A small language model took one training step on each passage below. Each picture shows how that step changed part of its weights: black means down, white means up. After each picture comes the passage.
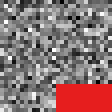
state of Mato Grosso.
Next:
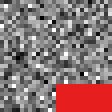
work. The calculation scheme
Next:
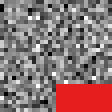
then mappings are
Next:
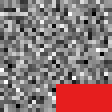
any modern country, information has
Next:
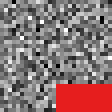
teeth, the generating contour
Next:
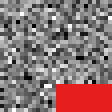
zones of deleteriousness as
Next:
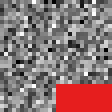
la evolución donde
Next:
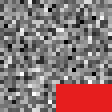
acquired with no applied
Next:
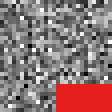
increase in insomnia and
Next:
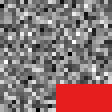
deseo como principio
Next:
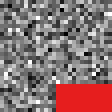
creativity of architect
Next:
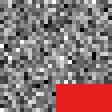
lor. Generative learning
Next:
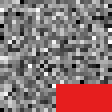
для заданного числа
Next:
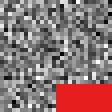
randomly transpose the
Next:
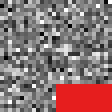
in only 27 cases the
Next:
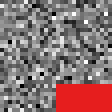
settings: Review of
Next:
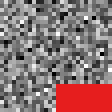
Qushchi, ona
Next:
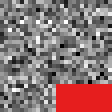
substance to stabilise
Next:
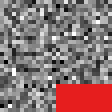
in this study. This included questions
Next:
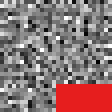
proportionnelle à la
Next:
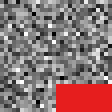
observed in F2, the fold
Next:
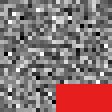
ataw múmkin,
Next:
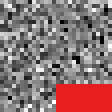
luz (Castilla
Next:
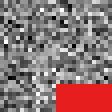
сфері охорони
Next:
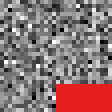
analysis, processing, macro and
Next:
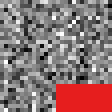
los factores demográficos
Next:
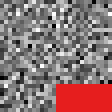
haar verloop over een
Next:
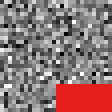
the basic gross osteological
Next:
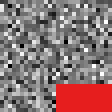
AI and transparent, and have
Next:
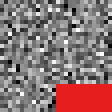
on their websites or
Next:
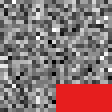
16 cases, of these, 3
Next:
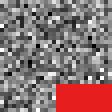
та науці в умовах
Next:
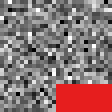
The use of elements of analysis in the
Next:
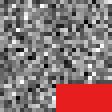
under pathological or physiological
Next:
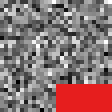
*Journal of Vector
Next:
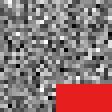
however, due to the high
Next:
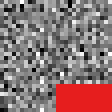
die letzten 150
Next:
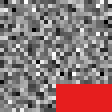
4. Акмаев
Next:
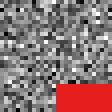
light environment. *Journal of
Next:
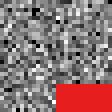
sing them to spread the
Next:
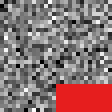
of the independence of
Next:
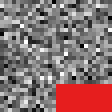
work **Critique of Pure
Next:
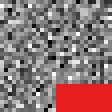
fungsi kas dan
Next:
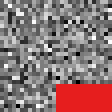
redesigned with etching
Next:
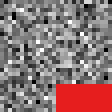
which not only describes the way
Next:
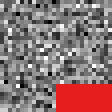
the current state of fungal
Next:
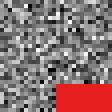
domain data are transformed to
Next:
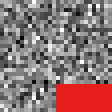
Genetic Algorithm
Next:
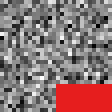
bo'lib hisoblanadi.
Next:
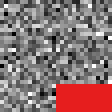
própria. No que
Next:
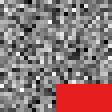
el sujeto activo en el
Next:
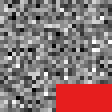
or experience a rapid
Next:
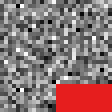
a real time spatialisation will
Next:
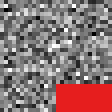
San Vicente, Santa
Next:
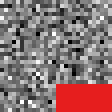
qiladigan eng samarali
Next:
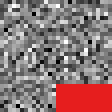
semnificative între
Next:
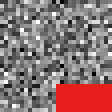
зміст кожної з
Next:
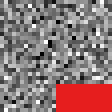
attempted to exercise
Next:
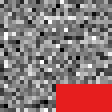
The digital footprints are
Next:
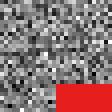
between the west and the rest.
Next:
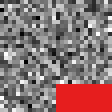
maktab, kelib
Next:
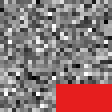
introduction of concepts
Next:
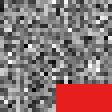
theoretical and course work.
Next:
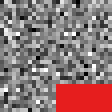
alan etkinliklerin ve
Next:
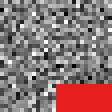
Колоритно в
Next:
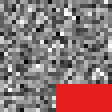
cotarnine and all similar
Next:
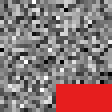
electronic banking in
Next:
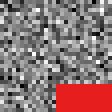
Experiment Station, and
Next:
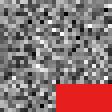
frequencies. The control
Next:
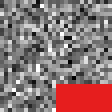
le monde académique pour
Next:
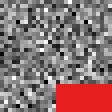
to assure total reduction of
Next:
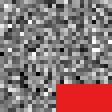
interaction with low-energy
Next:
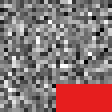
profiles against
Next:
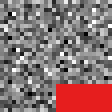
population's representation, because such
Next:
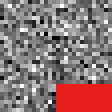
tartibga solish va
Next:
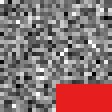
at the pore exits. The
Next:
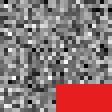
y genotipado de los
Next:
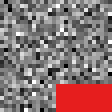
of seeds and pods,
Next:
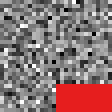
and evaluation framework:
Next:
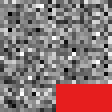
is significantly higher than the
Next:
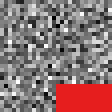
gave the positive responses.
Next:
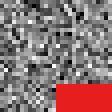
8. Johanson C.
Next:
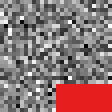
the organic layer was significantly
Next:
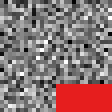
to attract the audience
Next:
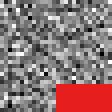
Teaching and Research Farm,
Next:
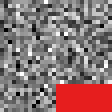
of the right corner was also
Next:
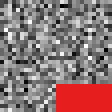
common comorbidity in all
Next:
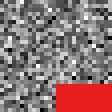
fellow nurses of good
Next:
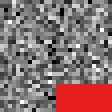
scholars also take into
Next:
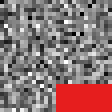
qizdirish mashqlari
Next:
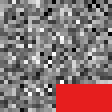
study indicated that there were more
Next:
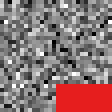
Nacional (CCN) e a
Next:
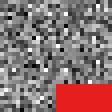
argument that vaccines
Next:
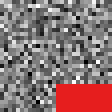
behind in terms of the
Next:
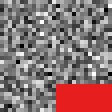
that infects about 390
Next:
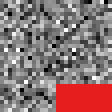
reprezintă cheia care
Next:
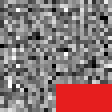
grote bedrijven
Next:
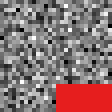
va natijalar: Oila
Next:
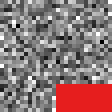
remains a key component
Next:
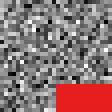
chemotherapy alone;
